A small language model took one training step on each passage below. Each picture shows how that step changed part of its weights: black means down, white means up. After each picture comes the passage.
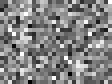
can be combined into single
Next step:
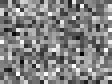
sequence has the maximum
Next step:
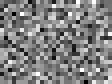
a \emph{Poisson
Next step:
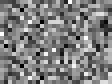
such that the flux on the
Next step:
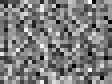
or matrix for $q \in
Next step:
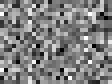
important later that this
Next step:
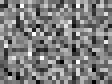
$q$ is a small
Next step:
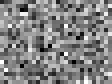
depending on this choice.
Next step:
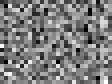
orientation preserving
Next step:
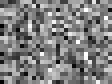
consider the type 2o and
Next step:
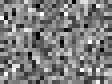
homology class $ \beta' $
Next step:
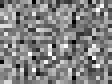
in the proof of Main Theorem,
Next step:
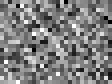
$\datain$ is a realization
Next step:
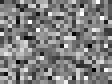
the following reasoning
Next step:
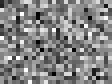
it turns out, the natural
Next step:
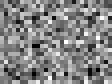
of differential equations, also polynomial use
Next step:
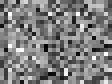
randomly generated initial conditions at
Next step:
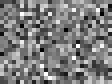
two $r$-graphs such that
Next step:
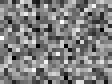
to: \begin{eqnarray}
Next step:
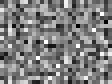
Furthermore, from the
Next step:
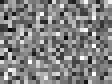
and $\wt{\tau}
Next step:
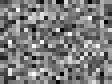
+ \frac{\kappa \,
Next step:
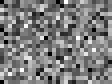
Recently it is found
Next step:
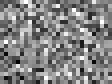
design problem we are considering is
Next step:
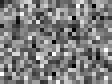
it is a simple minimization of
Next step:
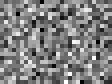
S$ and $T\to
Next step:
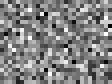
and the Palm version is
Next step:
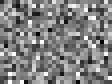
this cycle $T$
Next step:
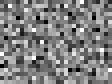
Eigenfunction expansion
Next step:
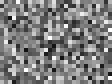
consists of the unit
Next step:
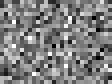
la proposition $5.4$
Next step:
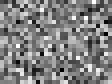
of this derivatives,
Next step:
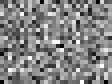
properties (i) and (ii)
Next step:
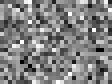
that there is no 14th independent
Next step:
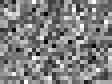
of the bee-bot under
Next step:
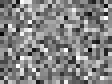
free, then the term
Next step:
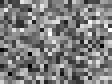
follow the terminology of
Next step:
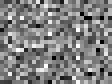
at the same interpolation nodes
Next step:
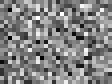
twisting along all the
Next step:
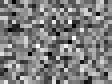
braid arrangement
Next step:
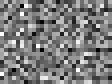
a special case of a circular
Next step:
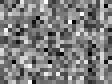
differentiability for dual
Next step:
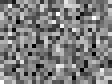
of $R$. In our
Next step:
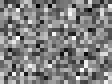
through Bayes' formula.
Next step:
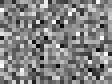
trace $\phi$) if the distribution
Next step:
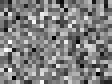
\mathcal{T} -
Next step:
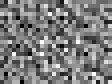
following two equalities: $$ \m
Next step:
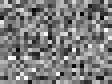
an $\varepsilon$-optimal
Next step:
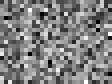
f)$\ and finally
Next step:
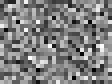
of spectra of the
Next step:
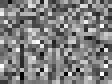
induce collapses. We
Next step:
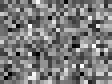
\ee so that a holomorphic
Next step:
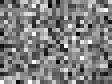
concave satisfying $%
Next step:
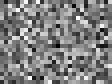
stabilizer algebra to
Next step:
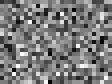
theoretical work with regard to
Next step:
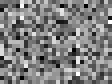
is taken as the upper
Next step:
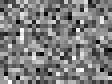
of rational solutions is of the
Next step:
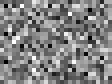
periodic cyclic
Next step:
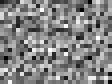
theorem in determining the
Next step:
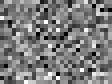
By a *critical point*
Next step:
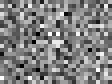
and [1] for the
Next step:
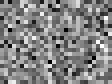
W. and Shen,
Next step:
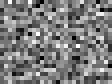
The horizontal
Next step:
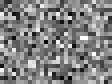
PMDT time vector
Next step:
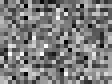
$\A$. For some $T =
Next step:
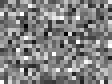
inequality \eqref{1D
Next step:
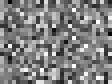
(see \cite[Section
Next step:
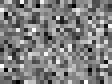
developments, {\sl
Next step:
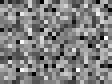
}. We note that in both
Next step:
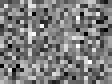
which the variety $\Omega
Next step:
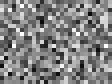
and vice versa if
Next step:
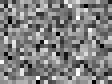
to be evaluated on the
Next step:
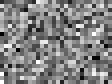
to discretizing
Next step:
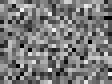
angebras Relativistic
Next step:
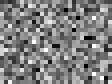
and the logarithmic
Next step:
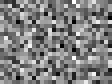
of sections of the bundles
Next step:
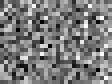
which makes more precise a
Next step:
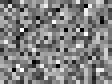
on $n$. An application
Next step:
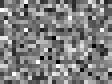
Let $\delta _4 $ denote
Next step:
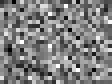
from the set of terms of the sequence
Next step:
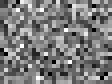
then for each $x\in
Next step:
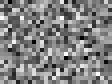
for scheduling the active
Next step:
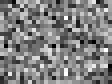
of groups satisfying the
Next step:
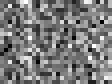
follows that the $t_k$
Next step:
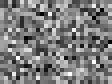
roots of $b_2$)
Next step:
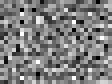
is a simple epimorphism
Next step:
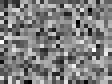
normal is oriented along the
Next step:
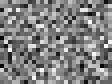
\D(X)$. The argument
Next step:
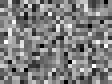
vector $x$, we denote by
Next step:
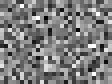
L^2(\lambda)\] where
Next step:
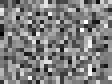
special fiber of the corresponding
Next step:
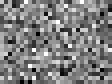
pair of $X$-groups
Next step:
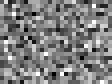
& \big\downarrow
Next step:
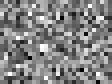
finding problem as optimization problem
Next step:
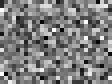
kernel $\P$ the
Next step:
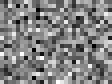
3$, there is an $m$
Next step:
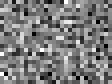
Reeb field $\xi$ is
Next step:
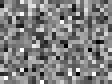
terms $C_1$ and
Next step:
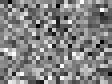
on a curve with at least
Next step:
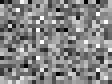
approximation and introducing
